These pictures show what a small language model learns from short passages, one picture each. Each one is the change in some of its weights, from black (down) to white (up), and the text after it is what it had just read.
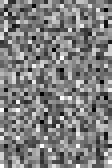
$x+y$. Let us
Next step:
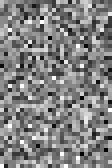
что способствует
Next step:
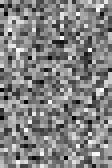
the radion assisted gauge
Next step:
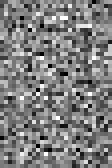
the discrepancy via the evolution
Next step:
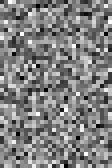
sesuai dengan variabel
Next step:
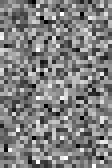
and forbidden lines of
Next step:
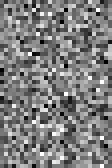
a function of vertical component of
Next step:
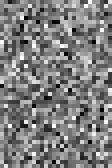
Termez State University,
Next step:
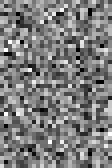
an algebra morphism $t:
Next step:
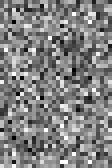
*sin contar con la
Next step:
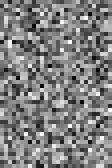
be reduced. If the interactions are
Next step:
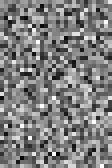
transverse double point $p \in
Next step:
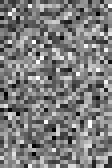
completely ignored (V.
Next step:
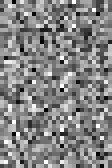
tuzib olamiz:
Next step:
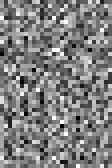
prvé pokusy
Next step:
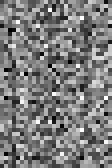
these simulations at various redshifts,
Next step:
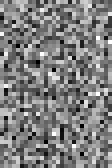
that we have $$ u^2
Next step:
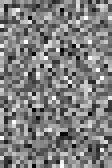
is finished if we can
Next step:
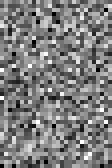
abundance. This result should help
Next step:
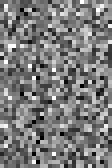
consciente de crime
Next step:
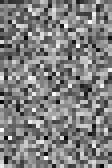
Comput. Appl.,
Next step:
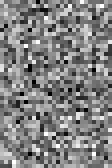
incompleta indican que su
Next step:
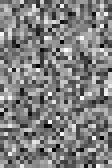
Bama, Taman
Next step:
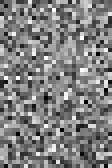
qiz, Kordeliya
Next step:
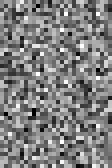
drugiej strony
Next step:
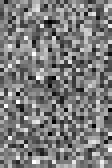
early engagement with
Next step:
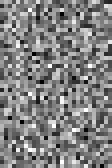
of the computer code have been
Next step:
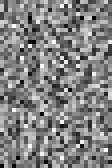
concordance and link homology for
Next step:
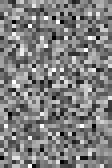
maze is composed of both
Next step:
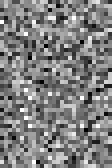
the best-fit model.}
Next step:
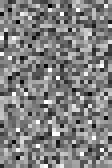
we state the objectives of
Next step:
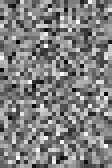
all cases the partition function of
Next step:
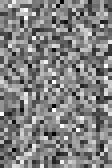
ham axborotdir"
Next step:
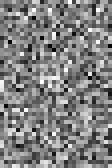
detector quadrants produces
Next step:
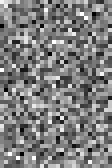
Hz. The impressive
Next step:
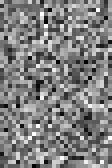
GMR in the regime of low
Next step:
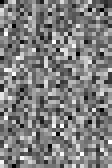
trama con la espada de
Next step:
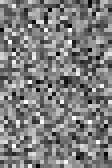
{along the ZZ
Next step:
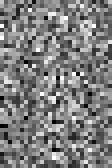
and its operator norm is uniformly
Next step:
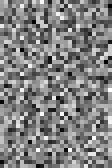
pump pulse from the
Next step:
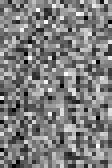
na vida das pessoas.
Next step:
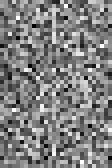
surfaces of $\h \times
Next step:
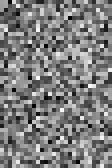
for $s$ fixed,
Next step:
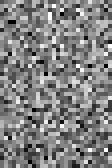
of HL theory in the limit
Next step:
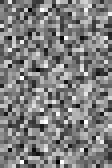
юк кўтариш
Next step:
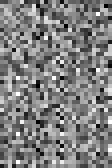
Jahon banki
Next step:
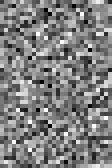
the potential's profile, and
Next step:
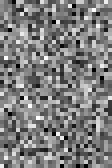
suffer from inter-cell
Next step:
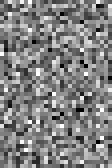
Lett.}\ }\textbf {\bibinfo
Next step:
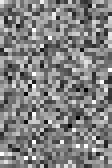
\end{align} Since
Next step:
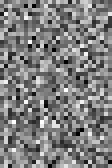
contained after $7$ time
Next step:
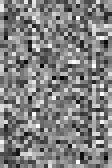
\in \Omega$ and for
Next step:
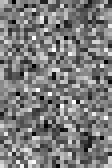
N.$ is a normal representation,
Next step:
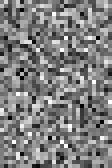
subsets of $\cK$. First
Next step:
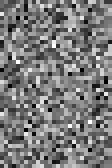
its value. Since $A$
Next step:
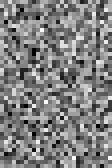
prezentat în figura
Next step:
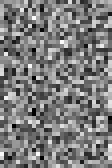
\bR$ can only be
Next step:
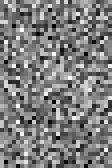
(5). We mentioned already that
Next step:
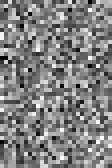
and exist when point estimates do
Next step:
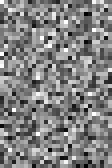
and also residuality by the class
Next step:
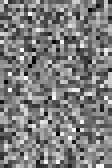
fact that an $n\times
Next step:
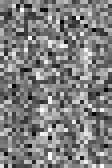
with periodic boundary conditions is given by
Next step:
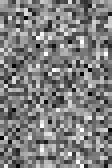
Since $F_4$ is
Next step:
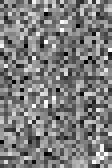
Dev Sinha, and
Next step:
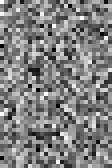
achieve comparable accuracy when the
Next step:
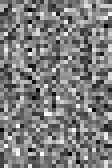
$\varphi(C)$ linear series
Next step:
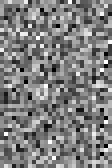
\cdots, f_n]
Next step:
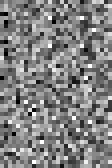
time evolution operator for the particle in
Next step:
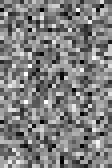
the operating environment has changed
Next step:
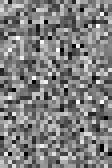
function, which is constrained to
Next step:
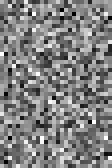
by $$E_{\mbox{\scriptsize
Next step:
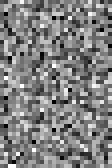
``difference image analysis" of
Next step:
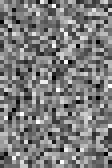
loss function (and its gradient).
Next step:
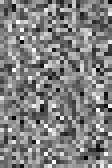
va yomonlikni
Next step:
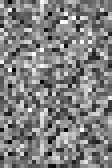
differently from the OCM
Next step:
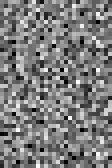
d'association des
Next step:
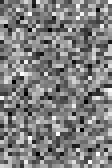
the star. But the lack
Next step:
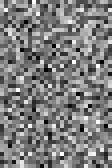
(inside the ring,
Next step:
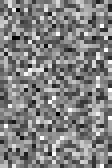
{\em increases} (as
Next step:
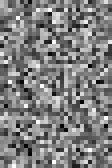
from the relations which exist between the
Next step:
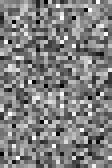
can be formulated that address the
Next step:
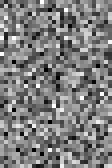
we have a physical process,
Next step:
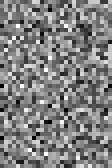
suret gereğini
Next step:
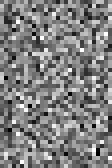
\ $\square$\\ We now
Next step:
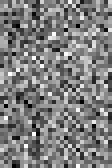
Desde la definición de
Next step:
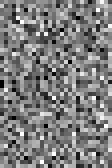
vie de subsistance,
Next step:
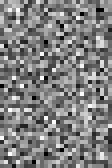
name = temp, every
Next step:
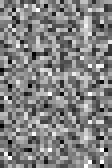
of the singularity structure of
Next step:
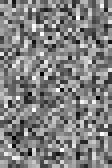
Antikörper – durch
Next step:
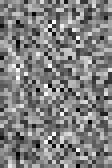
atualizada até
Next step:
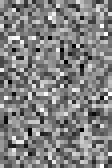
term 2} is also available for
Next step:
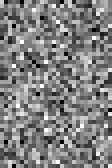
des qualifiés En
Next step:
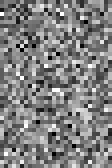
coordinates. In the description of the
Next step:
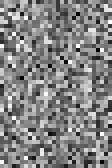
Journal*, Volume 18:
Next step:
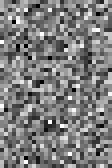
the derivation. Subsequently,
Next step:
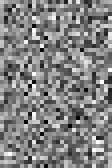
\end{subequations} where
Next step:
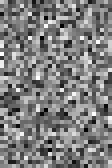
and steep small-$x$
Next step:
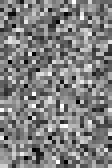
can obtain tight constraints on
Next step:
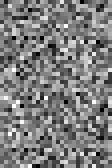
continuato a restare
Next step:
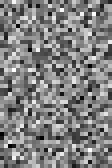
for the marginalized optimal
